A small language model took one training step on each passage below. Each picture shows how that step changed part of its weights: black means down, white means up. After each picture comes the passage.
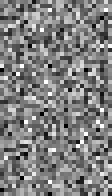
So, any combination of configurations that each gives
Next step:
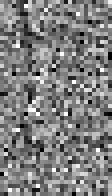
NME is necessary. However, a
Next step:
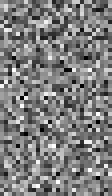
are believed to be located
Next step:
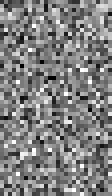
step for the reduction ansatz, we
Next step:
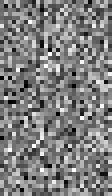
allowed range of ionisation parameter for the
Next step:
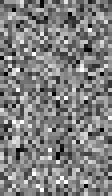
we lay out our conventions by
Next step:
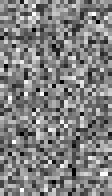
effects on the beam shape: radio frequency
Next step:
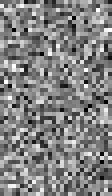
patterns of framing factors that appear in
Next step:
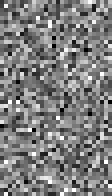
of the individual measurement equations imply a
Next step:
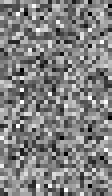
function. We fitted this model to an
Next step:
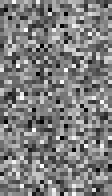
`non-geometric'. As discussed
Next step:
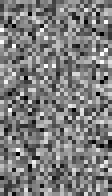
\rppb is shown in
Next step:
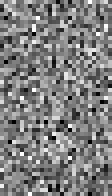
) under the approximation $p$
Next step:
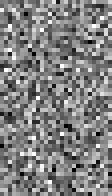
Bell-like inequality for
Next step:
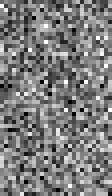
absolute tolerances of
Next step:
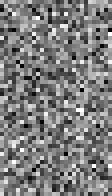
spin axis $y$ in radial direction
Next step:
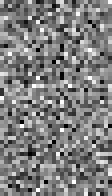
A IA pode ajudar
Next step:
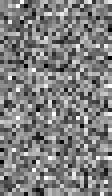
the reported pseudorapidity
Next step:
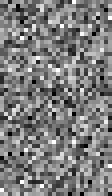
provides electron injection in very narrow phase
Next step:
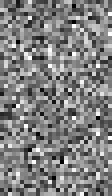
is a challenge, as the correlation
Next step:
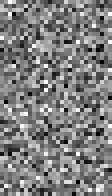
SiNPs is measured
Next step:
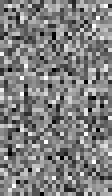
depends on the appropriate choice of
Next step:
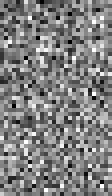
quote a formal scatter of magnitude
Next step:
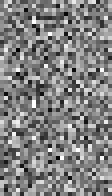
a stable controller.
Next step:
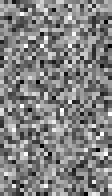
relatively near distance, the observed spatial resolution is
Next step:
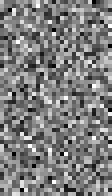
$k$th particle of the system.
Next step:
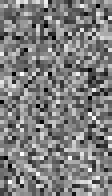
averaged with Gaussian distribution function characterized by
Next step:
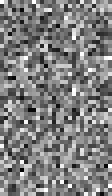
setting $k=2$, the cost is
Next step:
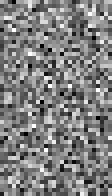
note here, however, that the calculation assumed
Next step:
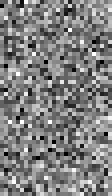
feasible grasping locations
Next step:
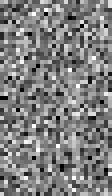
and domain formation. Our computer simulation methods
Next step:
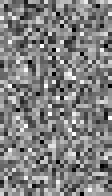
and only in the NJL model the
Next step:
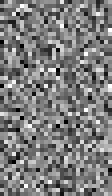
matched ceramic masks described in
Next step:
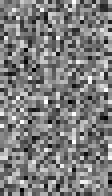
studies of large scale structure in the
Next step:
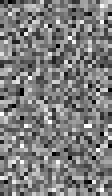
node identifier to determine the next
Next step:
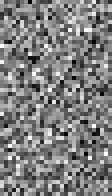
the critic, which evaluates the
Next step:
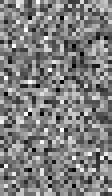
a single platform, often the
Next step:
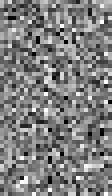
7\% of the measured charge distribution radii
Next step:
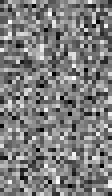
of the disease in the large graph
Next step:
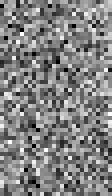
whether intruders rise or
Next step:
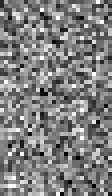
aspects of phase transitions, characteristic of
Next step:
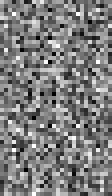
below ThinkQE, likely because
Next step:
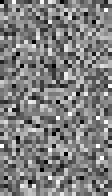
where $\lambda_{\infty} = 0$,
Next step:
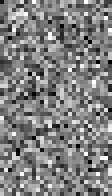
$D_1$ experiences a
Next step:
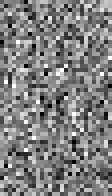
some of the research presented and discussions generated
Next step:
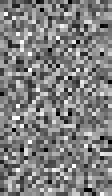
CLS. And a very recent
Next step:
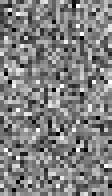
matrix $\rho$ given in the following terms
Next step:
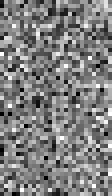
networks to self-organize leading to
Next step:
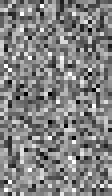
index of fused silica.
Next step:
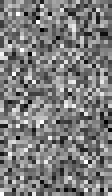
description of the front end. We
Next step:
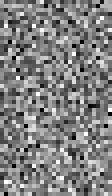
(or m-s) and
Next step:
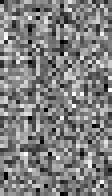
and non-collinear solutions can be
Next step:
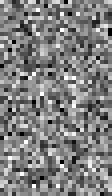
distribution of the EM field. Section
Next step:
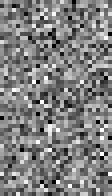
in particular with respect to whether it could be
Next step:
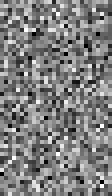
it may create visual clutter
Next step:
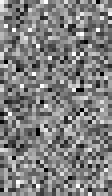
\end{array} \right)
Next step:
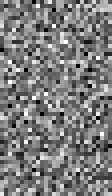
magnetic fields (solid blue).
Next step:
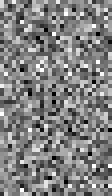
for $\phi_a^k$, we
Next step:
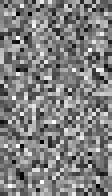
heterogeneous feature learner are
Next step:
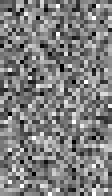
vertex at the midpoint of each
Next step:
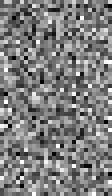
states occurs at the minimum configurational
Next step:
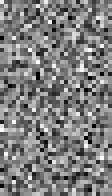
We design and implement kNN kernels for
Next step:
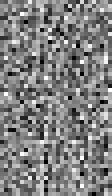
theoretical maximum value of $Z$.
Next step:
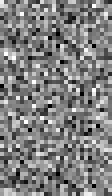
k$. We claim that
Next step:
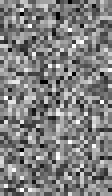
metal nanoparticle to continuous wave
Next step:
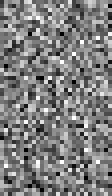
Chang, He, Ji,
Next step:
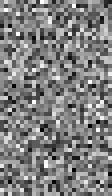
are included in the all order results.
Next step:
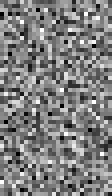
chiral symmetry of the strong interactions. The
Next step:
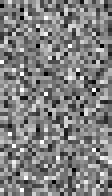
recoil spectra in the case of
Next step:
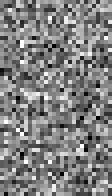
the Monte Carlo approach described in
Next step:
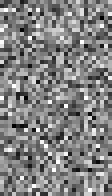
Our method also outperforms existing methods
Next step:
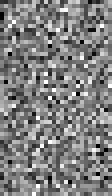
Previously, $\beta$ was
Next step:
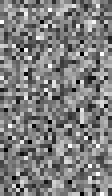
\eqref{elment reconstruct}, we
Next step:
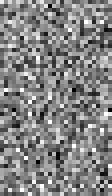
set of typical configurations, i.e.
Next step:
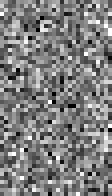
of ceramics was proved in
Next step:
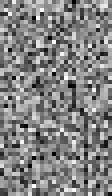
the estimation of the base pressure. Figure
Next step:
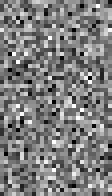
in polar representation}, the faster
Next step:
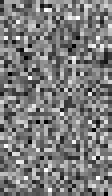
low variation between the datasets of different
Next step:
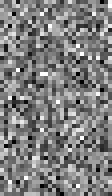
%%% \nopagebreak
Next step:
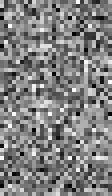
of the slitlets.
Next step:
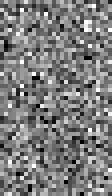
isospin dependent nucleon nucleon
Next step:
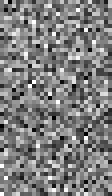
quantum anomalous Hall effect, where
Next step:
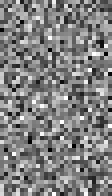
emission, which over the frequency range of
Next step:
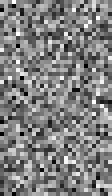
the Hirsch-Fye algorithm
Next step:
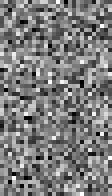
position and magnetic field strength. Blue
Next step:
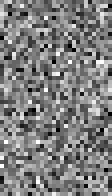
within a given working group and for
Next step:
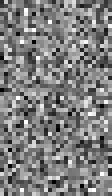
passing charged objects through the
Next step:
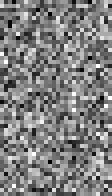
complex structures will be different. We have
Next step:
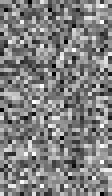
of energy transport, particle acceleration,
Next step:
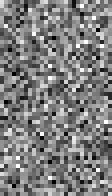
\end{equation} which assumes the
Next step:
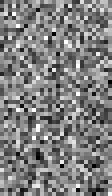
Inside the pulse (\cref{eq
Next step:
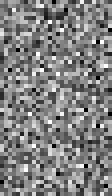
month = dec, journal =
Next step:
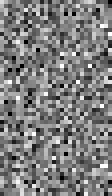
Baidu Index. The
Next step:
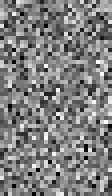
this paper is a verified implementation of
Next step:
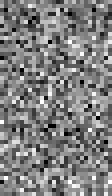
& \Checkmark{} &
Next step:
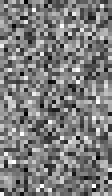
the effective Majorana mass
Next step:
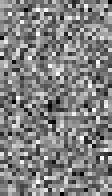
systems is a significant challenge, which
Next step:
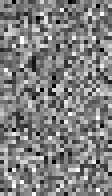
$\dot \phi = 0$ when
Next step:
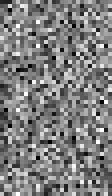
} \end{table} }
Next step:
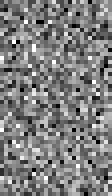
title={Language models as
